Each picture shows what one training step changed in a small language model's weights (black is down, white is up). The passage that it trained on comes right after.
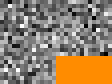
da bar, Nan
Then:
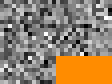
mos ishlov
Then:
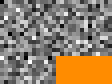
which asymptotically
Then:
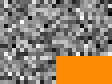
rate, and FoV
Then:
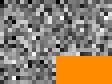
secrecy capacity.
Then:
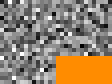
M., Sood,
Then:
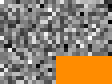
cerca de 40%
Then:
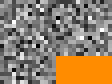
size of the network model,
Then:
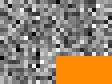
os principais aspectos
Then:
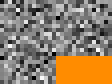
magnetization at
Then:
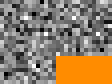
where $0 \leq x
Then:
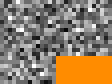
final MSs, where
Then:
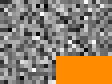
(with no mutual
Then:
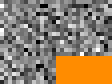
could capture causality
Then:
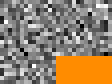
a ascensão da
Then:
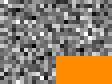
\hline fc8 &
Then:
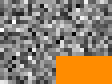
three cases are presented. In
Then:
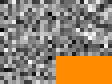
mientras que el
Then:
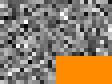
order of 20 MeV due
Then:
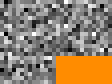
лечению и
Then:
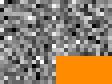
can be similar to the
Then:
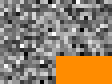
oldini olishga
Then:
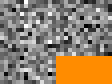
sekolah ini adalah
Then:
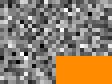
the top and side
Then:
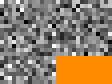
in which the eastern
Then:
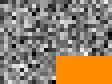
matched colour
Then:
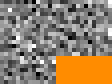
be applicable to more
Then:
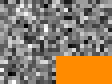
and the promise of
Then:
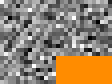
Element Simulation
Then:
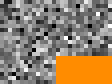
the large interstitial
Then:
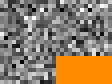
brackets) is
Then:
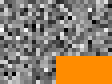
cold neutron stars
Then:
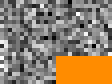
\sigma_x +
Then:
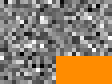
й багато
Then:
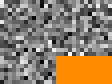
to synchronization
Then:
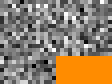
and Chalonge
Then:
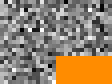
la mortalidad
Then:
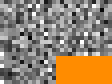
está presente no
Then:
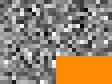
torno a la ética
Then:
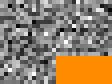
which can be either
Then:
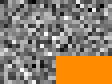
- **erkalash
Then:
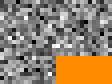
the Curie temperature
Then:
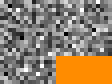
neutron scattering experiments. At
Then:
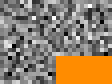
a massive degree of
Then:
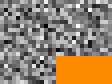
el NO. Una
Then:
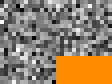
our observations than when observed by
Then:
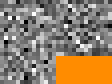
islom dinidagi
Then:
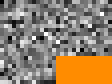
reminiscent of
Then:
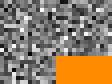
results with the same model,
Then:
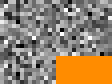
the largest local maximum
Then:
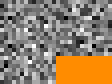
has been working with
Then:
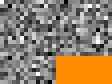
a crossover from
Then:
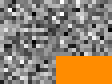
theoretical prediction of 7
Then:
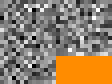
algebra. However,
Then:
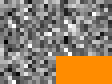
because it affects particles
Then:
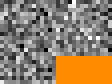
\lambda \le 1$,
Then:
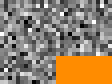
accordingly are obtained as
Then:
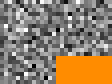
University of Technology,
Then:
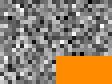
An interesting result is that
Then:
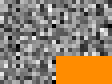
tiene dicha
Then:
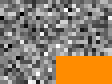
the absorbing
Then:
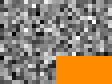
adaptive multi-scale
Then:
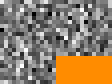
By matching our 5
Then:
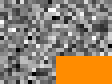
acadêmicos como
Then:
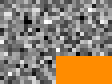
nurlarning MKS
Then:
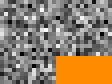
term is based on the
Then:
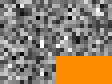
from above with the following:
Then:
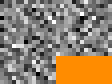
El anonimato y
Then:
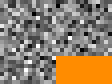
the average output pulse
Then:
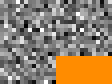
la variabilité avec ce
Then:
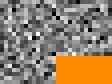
encourage the model
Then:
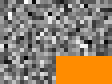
$t-J$ model
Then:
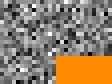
datasets used in this
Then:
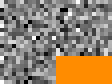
supersymmetric model
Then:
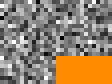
configurations in both
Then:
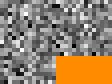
quantum coherence between these
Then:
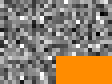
В зависимости
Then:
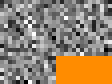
pelo grau de
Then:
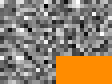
mainly consists of
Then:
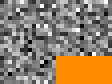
The Teaching
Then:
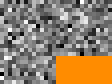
low luminosity
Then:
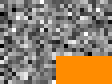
with laboratory spectra
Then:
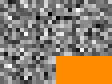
all of the relevant fields
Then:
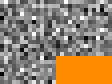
качественных и
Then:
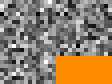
However, here we used the
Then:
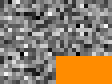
jarayoni asosan ijtimoiy
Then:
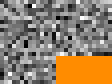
reported for bulk
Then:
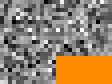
detections have been
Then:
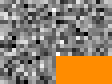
sample is placed
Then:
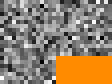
over the whole space.
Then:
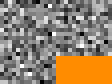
fonetik obrazi
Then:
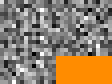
hand, and speech development
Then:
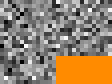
between the three orbital
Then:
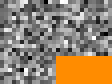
Weigand, M.,
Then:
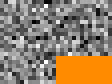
dispõe o
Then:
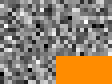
or lower the location of
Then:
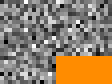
keng imkoniyat
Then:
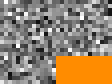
H., Doig
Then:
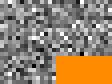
La Habana:
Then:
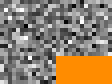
nuclei have
